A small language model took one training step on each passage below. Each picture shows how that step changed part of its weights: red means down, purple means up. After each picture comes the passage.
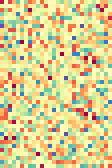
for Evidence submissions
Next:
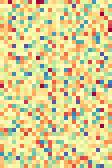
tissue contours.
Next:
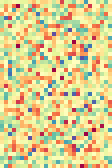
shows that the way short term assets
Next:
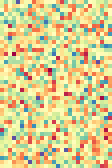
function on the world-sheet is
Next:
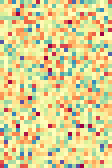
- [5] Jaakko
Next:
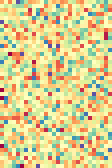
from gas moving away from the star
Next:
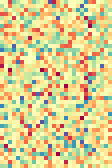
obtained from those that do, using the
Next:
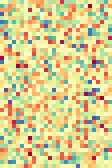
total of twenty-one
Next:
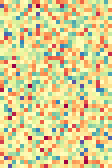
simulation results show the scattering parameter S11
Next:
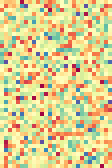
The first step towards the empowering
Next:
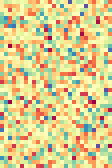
not. Harmony is needed in
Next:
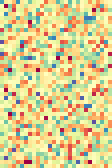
implicit location request, allowing us
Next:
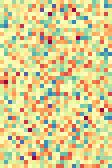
paper is the master thesis of
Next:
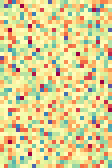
of doctors. In question
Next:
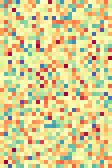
(see \cite{L1}
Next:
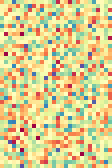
supposition is also true for $n
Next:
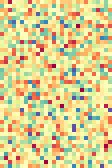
insects have been recorded and yet
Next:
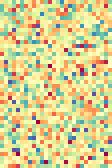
if $aL\ll
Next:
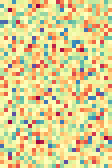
itself as a promising material to
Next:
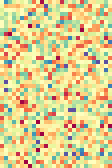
Let $r\!\in
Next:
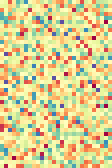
crystalline structure. ##
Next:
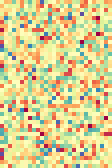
Prof. Bikas K.
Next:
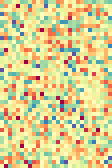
corresponding $\thi$ is an even
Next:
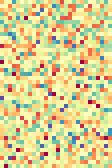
is orthosymplectic. The notation is
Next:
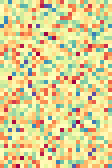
Thus, we denote a pointwise
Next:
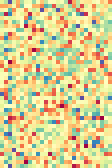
Abresch-Langer curves
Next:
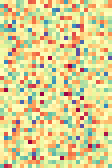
*Advances in Experimental Social
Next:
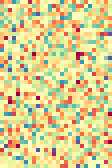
the Aztecs recall the
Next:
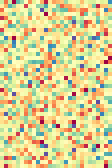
\cite{Paul11} and
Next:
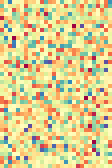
\State $\overline{z}^f
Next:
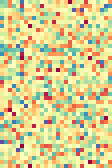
linked to amygdala
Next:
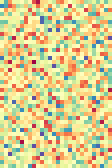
dust mass and scaling it to gas mass
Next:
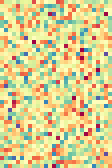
There was no significant difference in the level
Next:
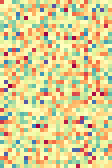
is generated by adding three pairs of
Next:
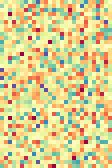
5 Significance map of input
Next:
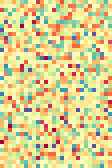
hit-driven readout mode
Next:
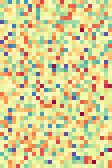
constant $\omega(\gamma)>1$.
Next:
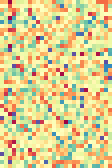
of laboratory animals.
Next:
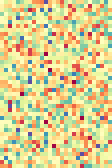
Future work involves evaluation and comparison of
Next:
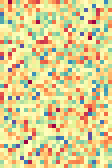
deformability to that of healthy
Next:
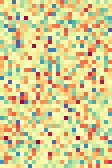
is turning around. In the
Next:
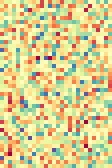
For standard MFGs, these
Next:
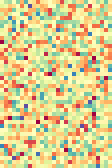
first dissolved in ethanol
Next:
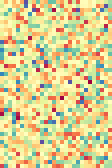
projections reveal that the collapse
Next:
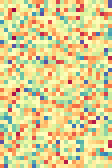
$\cF_{2k}$ defines an
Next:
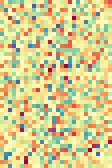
\cdots P_n$. It is
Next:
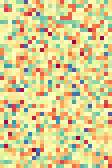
through the consequences of defining it as
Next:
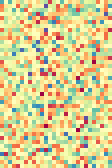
on-line measured by a mobility
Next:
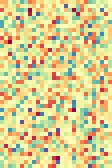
using NRG that the
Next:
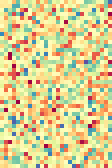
To obtain the result stated in
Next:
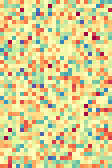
show the scanning electron microscopy
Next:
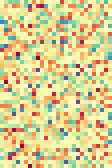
matrix $A$ can be written as
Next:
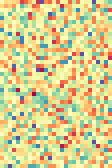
form \begin{equation} \left
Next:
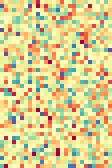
simulation predictions, as shown in Figure
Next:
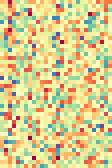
of the sample variance of the amplitudes
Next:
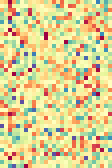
of unipotent cuspidal
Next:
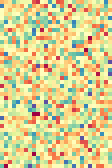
dataset used to perform the generations,
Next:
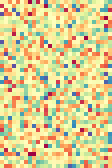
helps improve flexibility in the
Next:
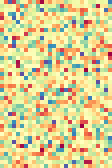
\textit{Proof of part
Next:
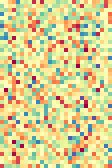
brass instrument for a given
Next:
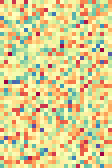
size, but also provided information on
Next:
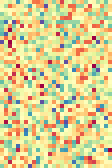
rational function of $p^{-s}$
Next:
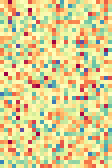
of the patients aged 80 years and
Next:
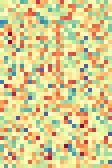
missing because it is very difficult to
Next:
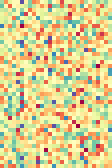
months DOCUMENT
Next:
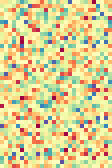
estimate $M=c_P
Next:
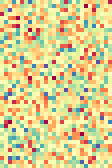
a more efficient process and a
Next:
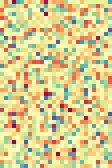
\cite{javano}) and
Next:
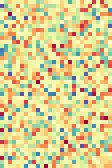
Conference on Cryptology in
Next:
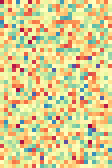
the use of maximum stress as a failure
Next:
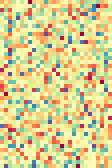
in Part B is used to plan
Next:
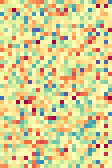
$f \in {\cal
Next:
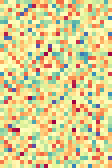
approximation yields the dynamic behavior of
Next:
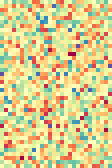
force are reached. When the
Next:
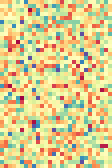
with both drugs caused a significant reduction
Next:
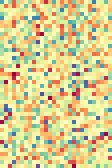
following formulas are expressed more compactly in
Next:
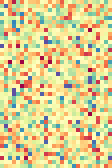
central result of this section.
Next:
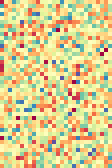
the identified segments are studied more closely,
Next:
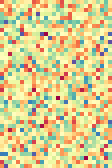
used to filter the remaining pump light,
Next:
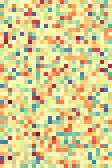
In addition the maximum increase of
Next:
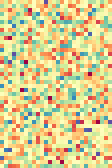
on the spatial dependence of the expected
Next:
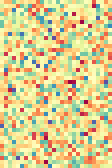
observational results. We discuss possible
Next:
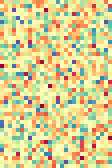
test-data. This task is important
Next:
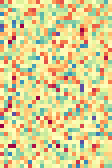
soil samples taken from 172 sites
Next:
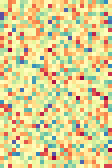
capillary joining to
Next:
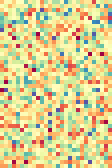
set, then there is an ordinal
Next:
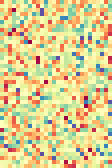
$\overline{B}$ is the
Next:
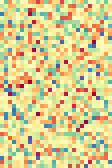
GPU drivers, the whole simulation
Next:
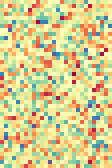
pastes, and significantly increased the quantity
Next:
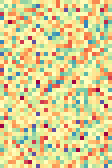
The system enabled historical
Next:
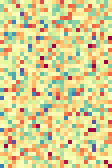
immediately deduce that the uniform bound
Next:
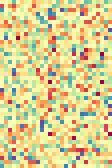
\subseteq \formN(w)$
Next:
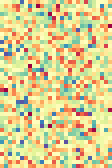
our simple theory has many implications for
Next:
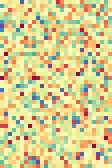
patients visiting our hospital,
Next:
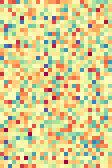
to resolve discrepancies among
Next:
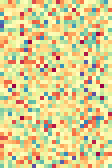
Red filled circles are
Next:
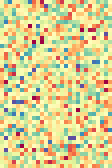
Then $\gamma$ is a
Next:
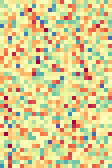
triangulated face on an MPG
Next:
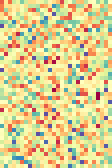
are stored on a central
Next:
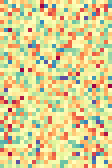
(0,R]$ we define
